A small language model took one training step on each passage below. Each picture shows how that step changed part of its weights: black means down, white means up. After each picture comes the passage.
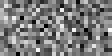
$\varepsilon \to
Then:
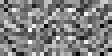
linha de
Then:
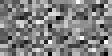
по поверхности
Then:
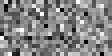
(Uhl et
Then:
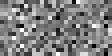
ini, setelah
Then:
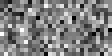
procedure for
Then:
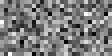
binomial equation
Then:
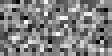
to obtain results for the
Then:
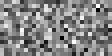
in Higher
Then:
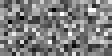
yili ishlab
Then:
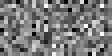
result holds under the
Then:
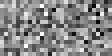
in $G$ if
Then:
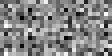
різних за
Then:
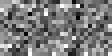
denoted $| |$
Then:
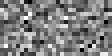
del trabajo
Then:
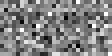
matter -- the
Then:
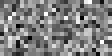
dat hieruit
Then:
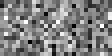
have an exact sequence
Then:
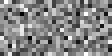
surjective (in the
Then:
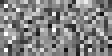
by lifting it
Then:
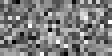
many generators is
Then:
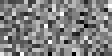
яго роля
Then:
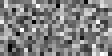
can be recovered
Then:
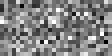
me alegro
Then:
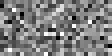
be new. It
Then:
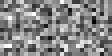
to the regional
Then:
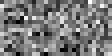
will be a long
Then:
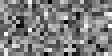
all $e\in
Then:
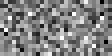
directions with respect to
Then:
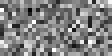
is known (see
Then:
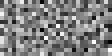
C, Wu
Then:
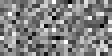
uning oldiga
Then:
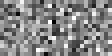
sources of
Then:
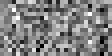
the nominal step,
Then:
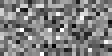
ne contient pas
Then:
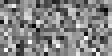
and sufficient condition is given
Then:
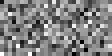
simple situation.
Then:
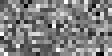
from $g +
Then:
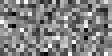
the branch
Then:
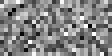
{\em Integral
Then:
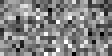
leads to a product
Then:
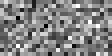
J. Algebra},
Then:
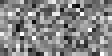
a straightforward
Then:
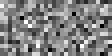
realtive to ${\rm
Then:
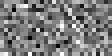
N(\Gamma)$. This
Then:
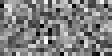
v_k$ are
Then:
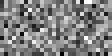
positivity- and
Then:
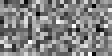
para lograr
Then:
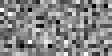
samarani berishi
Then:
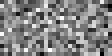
& \mbox{if
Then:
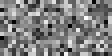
bulk is
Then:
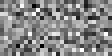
chains, the
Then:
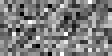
birga behad
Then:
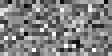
symmetrical Cartan
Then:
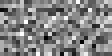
swapping two
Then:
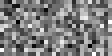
The equality is
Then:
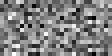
buyum va
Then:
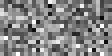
significativas para
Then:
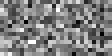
también a
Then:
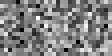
the following estimate for all
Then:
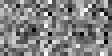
basic conjecture
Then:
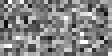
to the combinatorics
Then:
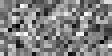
a sparse matrix
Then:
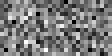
The proofs for the
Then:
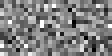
In that respect, if
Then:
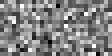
reduced to the
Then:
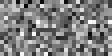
no diagram for which the
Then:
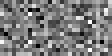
tratamiento de
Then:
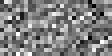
all $i$. This
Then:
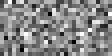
of the homotopy classes of
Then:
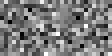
such that every initial
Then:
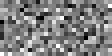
ada usulan dalam
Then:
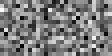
et donc de
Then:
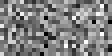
homem e a
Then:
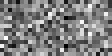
чем больше
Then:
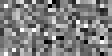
effectiveness and
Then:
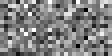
tarkib topishi
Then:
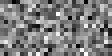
equals ${\rm
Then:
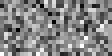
we can very well have
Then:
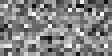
to broad
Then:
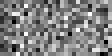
the estimators of
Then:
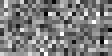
em vista que as
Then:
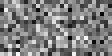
da República
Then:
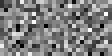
singari ishlab
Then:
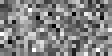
it affects
